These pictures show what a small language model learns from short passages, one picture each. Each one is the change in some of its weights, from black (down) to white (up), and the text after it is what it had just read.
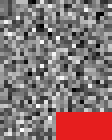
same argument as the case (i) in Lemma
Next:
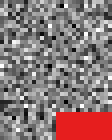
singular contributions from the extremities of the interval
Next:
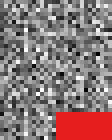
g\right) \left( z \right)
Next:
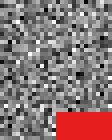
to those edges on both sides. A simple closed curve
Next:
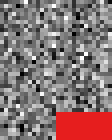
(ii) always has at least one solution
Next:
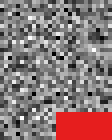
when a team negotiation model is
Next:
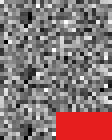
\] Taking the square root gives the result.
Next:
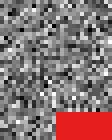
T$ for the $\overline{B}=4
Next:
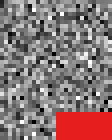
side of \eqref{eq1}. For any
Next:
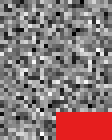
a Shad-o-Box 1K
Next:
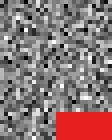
that $a \oplus b' = 1$ and
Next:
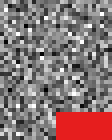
holds asymptotically for $\Pi_\lambda(q)
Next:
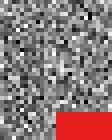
$\zero{M}_x$ is a class.
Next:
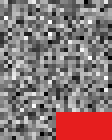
continuous droplet oscillation, as shown by the
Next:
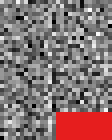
estimator (\ref{SSEE}) to infer the
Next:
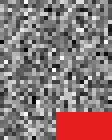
from the experimental value. Therefore, we need to adopt
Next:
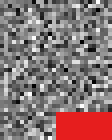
suppose that the first $10$ gates listed
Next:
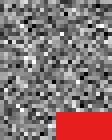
all exceptional spherical harmonics of degree
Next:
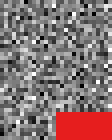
experimental units, receiving treatments 1 and 2
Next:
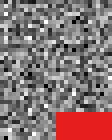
D$. Then $W$ has signature $(0,
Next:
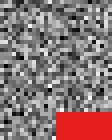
a co-production of both elements} in the
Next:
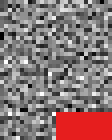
the above results lead us to the following more general
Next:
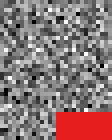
\subsubsection{QA Tests} Figure
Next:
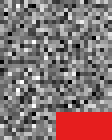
the projected fit functions and dashed curves the background
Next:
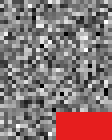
three different times in Case~B. Comparing
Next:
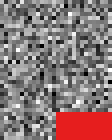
spectrum. The reason for this unexpected behavior
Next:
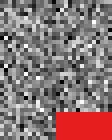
mode, making its mean free path significantly shorter.
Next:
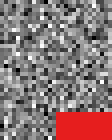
circle foliations of $S^3$. Using
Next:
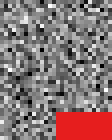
bundle, by $\delta_0,\ldots,
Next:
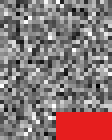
system, \( D_t \) is the translational
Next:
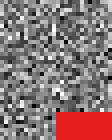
each next cube is placed ``on the
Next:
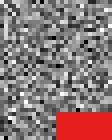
M_{i_j}}$ with the above conditions,
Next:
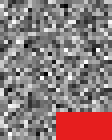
M.~Keel and T.~Tao.
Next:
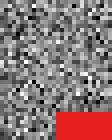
has been a hot topic for the last
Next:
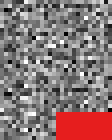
For example, the kernel-based smooth estimation of the
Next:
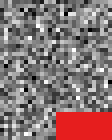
even when $I$ is monomial. This
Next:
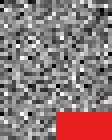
model to effectively capture not only the mean thickness but
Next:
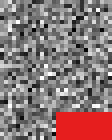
equations take the form: \begin{equation}
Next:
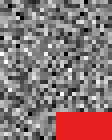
also dropped the Wilson link operator as it
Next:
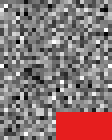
from the signal MC simulation (events in the
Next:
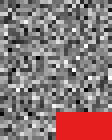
the 1D theory used to derive Eq.\
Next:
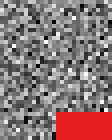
pathway & C & Internship experience
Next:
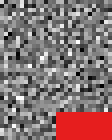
interference among $K$ communication links via joint trajectory
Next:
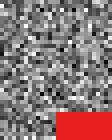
of the simulations was substantial and made a detailed scan
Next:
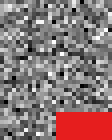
x . \end{equation} It is slightly more
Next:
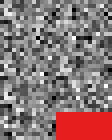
subset of complex affine space. This function is also known
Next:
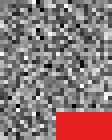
from intention, concealment, or
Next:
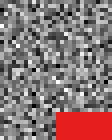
price data, efficient frontier estimation,
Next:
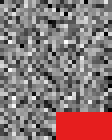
its current peak for a total of more than
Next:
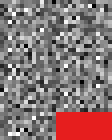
~\lsim~ \dot m ~\lsim~
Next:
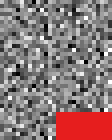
can be classified into three categories based on their execution
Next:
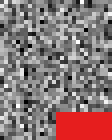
that here and hereafter we drop the
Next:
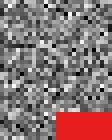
characters. Clarendon
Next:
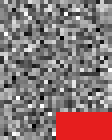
features in this case. {\bf Remarks.}
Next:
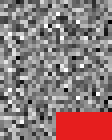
$f$ are deleted in the network. For
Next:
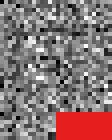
instance, in the case of the 1-dimensional realization
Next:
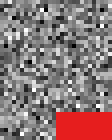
$r_{\epsilon \ast} \geq
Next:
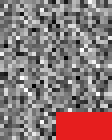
\centering \setlength{\tabcolsep}{0pt}
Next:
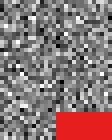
over the premolars, keeping the
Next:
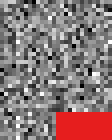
games. We hope that this inspires further
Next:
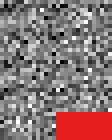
present new up-to-date optical spectral and
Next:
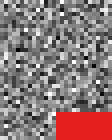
together with iterative online reinforcement
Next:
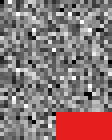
in all cases. The rightward shift of the mode
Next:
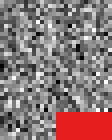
treat such boundary interactions. In this paper, we
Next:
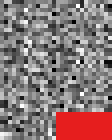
\tablecaption. \end{document}
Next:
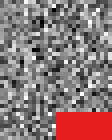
Ishihara for useful discussions. This work
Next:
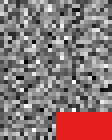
others. After building the tesselation as described
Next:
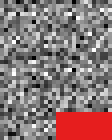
Levi-Civita connection of the
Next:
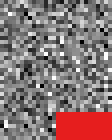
a common upper bound in $P$. This proves the
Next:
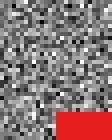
d_{obs}$ denote the local mean amplitudes of
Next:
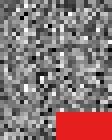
average temperature $T$ for several fixed values of
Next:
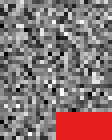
the origin 0, respectively. The affine hyperplane
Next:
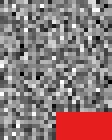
circle (3pt); \draw[fill]
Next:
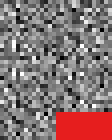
shielding capabilities of three different telescope
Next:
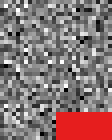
is given above. Again, for this function,
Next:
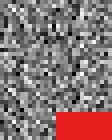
complex conjugation, therefore real, and also positive,
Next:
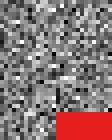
number of steps. Typically,
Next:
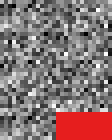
Fourier inversion stage, since this improves
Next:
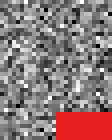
perceive the quality and effectiveness of these
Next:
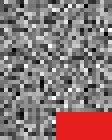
Z directions.} \end{table} We thus see
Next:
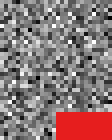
to compare competing treatment plans for specific
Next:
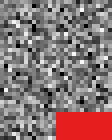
& & \textbf{\# Success}
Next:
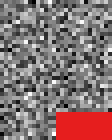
the global domain into two distinct areas: the open
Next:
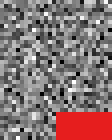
work of Castrill\'on and
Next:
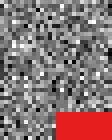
deconfinement transitions, there is nevertheless evidence
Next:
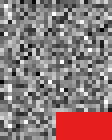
the main results that are proven in this paper.
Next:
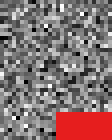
$0.02$, respectively, for the Gaussian kernel
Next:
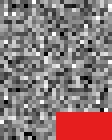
space is $\R^d$; corresponds to
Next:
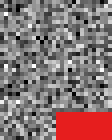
must be instantiated: \begin{enumerate}
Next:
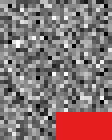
slots is highly classified and in particular not available
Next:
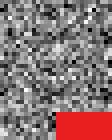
inequalities. The probabilistic approach not only enriched Banach
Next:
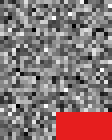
other models, the smooth composition EOS of the
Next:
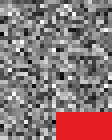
domains, {\em Math. Z.} {\bf
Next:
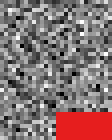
the {\em modified} scale choice $\mu_R
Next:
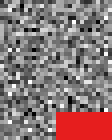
Cuprates ?\cite{Q}}
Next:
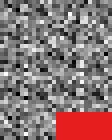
path of a charged particle moving a a magnetic field is
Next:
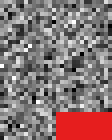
quantization. The problem is: what is the symmetry
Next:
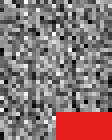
CIB, for which this decomposition provides a
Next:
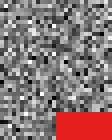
dimer weights are the same. For other periodic
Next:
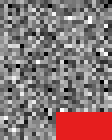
assumption in Q learning \citep{chen2022finite}.
